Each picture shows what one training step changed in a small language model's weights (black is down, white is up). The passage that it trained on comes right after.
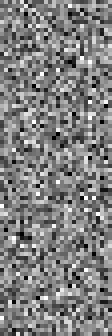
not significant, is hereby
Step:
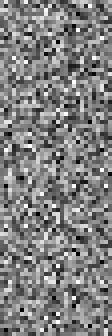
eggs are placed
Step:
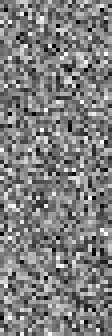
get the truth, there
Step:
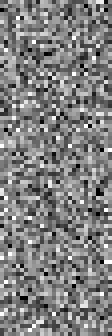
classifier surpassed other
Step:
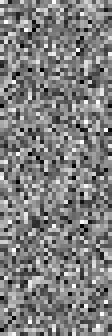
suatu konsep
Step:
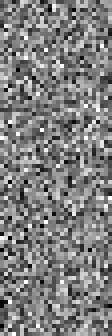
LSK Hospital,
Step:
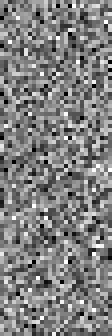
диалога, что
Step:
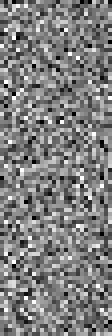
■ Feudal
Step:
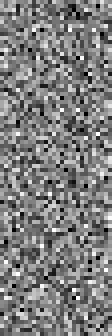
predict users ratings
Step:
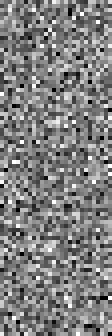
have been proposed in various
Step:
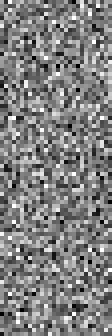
create links between two different
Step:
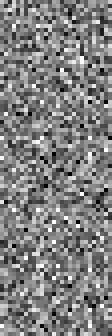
is the useful signal,
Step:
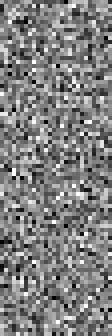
ifodalanadi: Eng
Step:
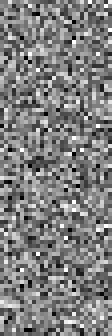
of **openness** to
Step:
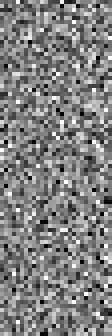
или отделов
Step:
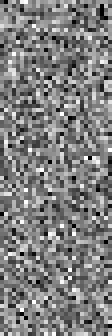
load carrying capacity
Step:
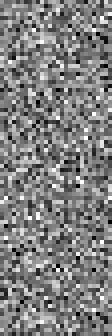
estão estampadas em
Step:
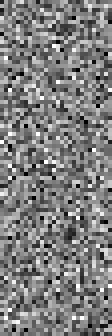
mencionar es que varias
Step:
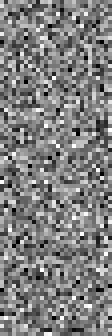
what best explains the
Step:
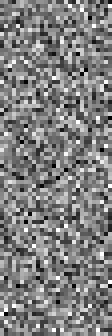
All experimental procedures
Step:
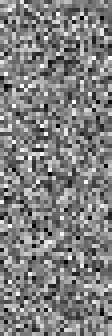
Systems, a research
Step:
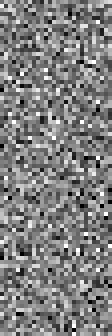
to overcome the issue
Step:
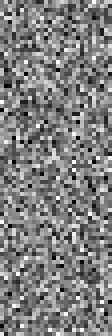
operational procedures of
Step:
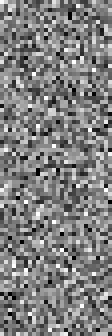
free version of
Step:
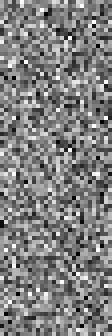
Total rise in
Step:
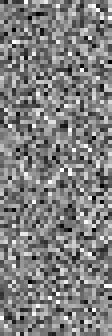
including silver, gold
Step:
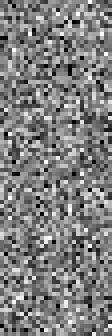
years for NC and
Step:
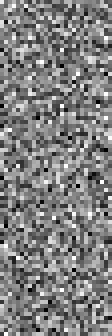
Workers participation in the work
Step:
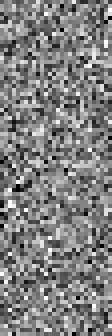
biri xisoblanadi.
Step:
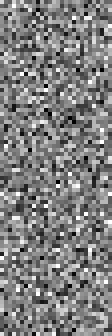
De un momento a otro
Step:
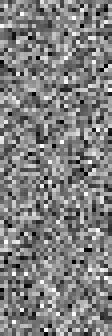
sociedade espera de um
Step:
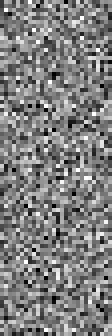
ekani yaqqol
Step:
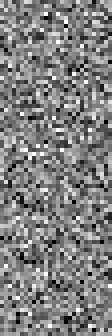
a comparative analysis of kernel
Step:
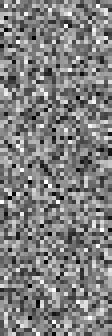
preenchedores de
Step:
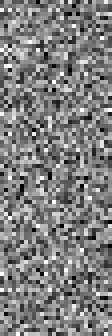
D Maru, Mr.
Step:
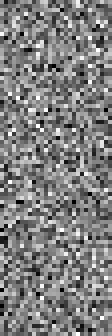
The authors declare that
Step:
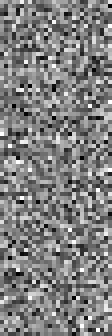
these tools provide users with
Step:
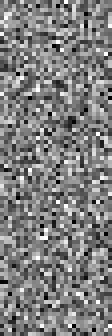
mortality and increased
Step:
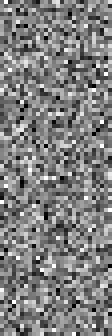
as accuracy,
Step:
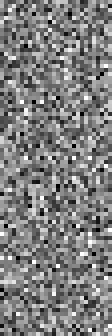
new visibility helps to
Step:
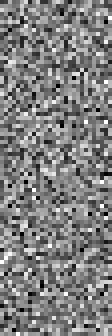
Japan) was used to
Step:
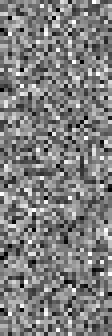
a partir daí, entram
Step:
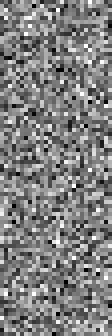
link is created, cells
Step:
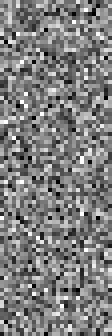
In der Schweiz
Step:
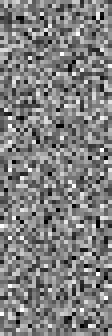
was created by combining two
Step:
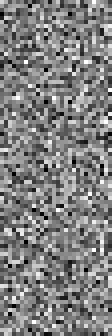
turli jismoniy,
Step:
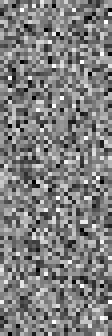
vestibular root was
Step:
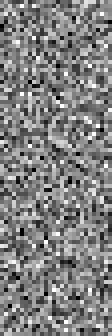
xil qiymatlarida
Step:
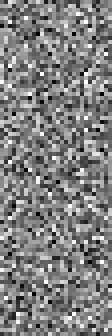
LCC of newly
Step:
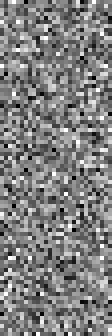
grupos en la sociedad
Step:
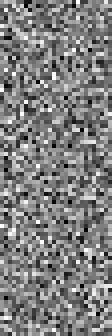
; pour le cas
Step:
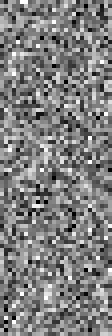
loading, a FE model
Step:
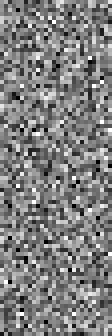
trust and sharing whereas
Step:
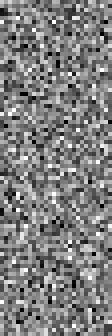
a – загальний
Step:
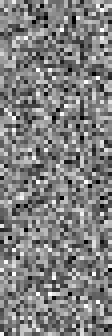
or opportunity is
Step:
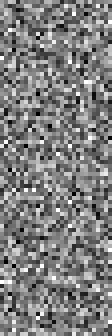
illiteracy further
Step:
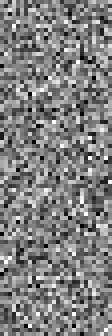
is done for different per unit
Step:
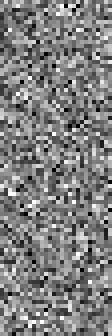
a graphical way The
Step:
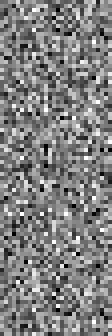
– старейший и
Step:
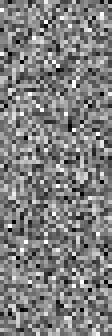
an improvement plan based on the
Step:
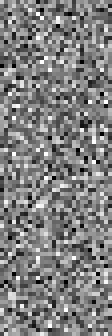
The result was expected because
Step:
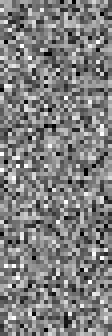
ichida sodda
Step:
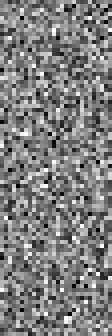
be maintained as does the
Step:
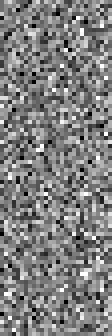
dan pelaku pasar
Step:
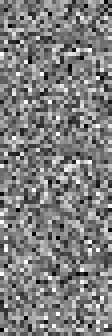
(Sayeed et al.
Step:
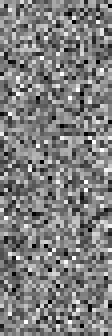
the minimum potential
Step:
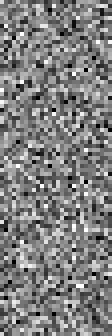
Feynman advocated
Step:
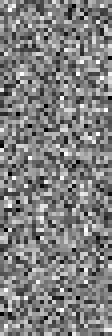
care and pregnancy
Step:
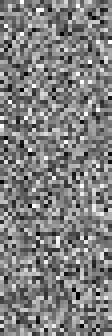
Foundation Official
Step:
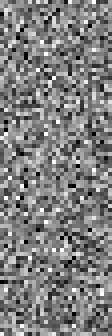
of frustration.
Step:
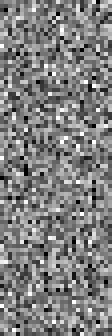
эса ўз
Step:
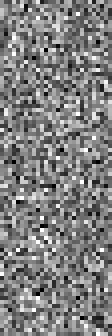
landscape information
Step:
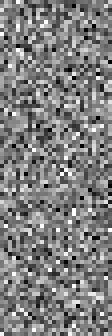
the Constitution of
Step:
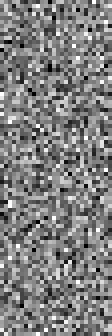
M. Tanlangan
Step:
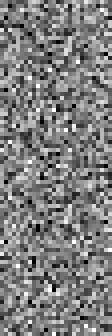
2-3RM. De la
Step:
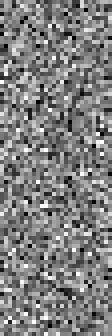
(2) Pengingat
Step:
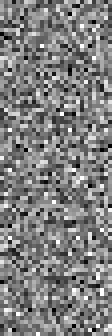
future instructions.
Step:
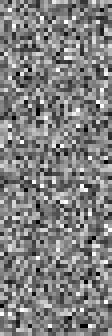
are characterized by what he
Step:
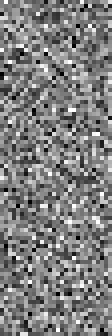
at the Komfo
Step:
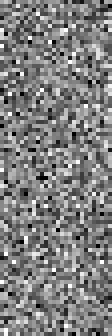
6.Abu Nasr
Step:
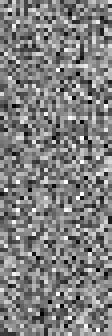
is possible not only to
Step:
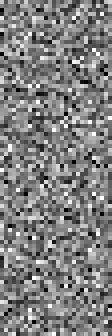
6% had elevated
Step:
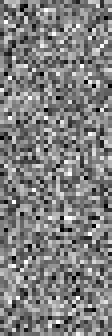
qizi Termez
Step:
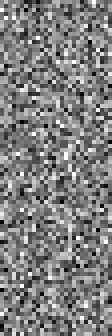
processo de formação, com
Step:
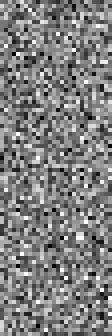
varieties. It
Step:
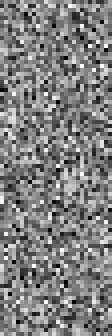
wall layer is not
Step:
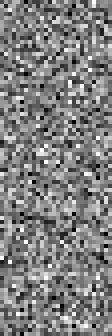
cooperation that will
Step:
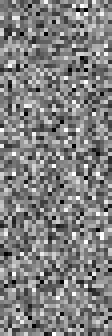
instrumental methods. The
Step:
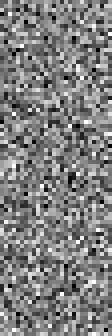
hide its weaknesses?
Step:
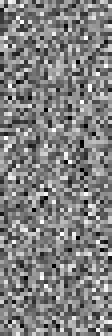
dit belangrijke
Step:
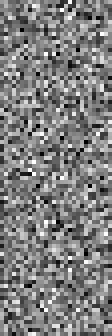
zarur, deb
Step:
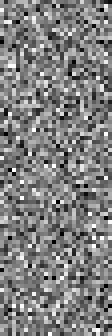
benefits are also
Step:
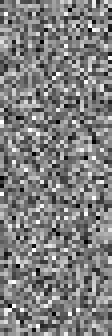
прославлять и
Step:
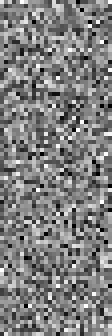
seus adeptos?
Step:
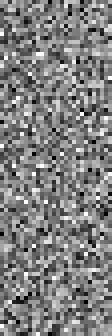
metod hisoblanadi. U
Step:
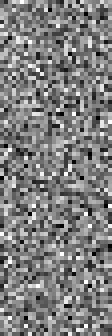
*Ahmad, M.
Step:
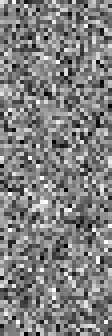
possível em tempos de
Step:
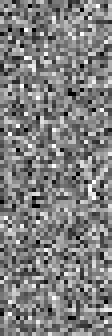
keskin yaxshiladi
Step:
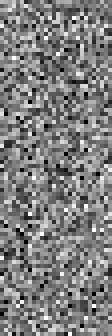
Storage. *Journal
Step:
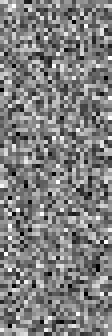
Cambridge University
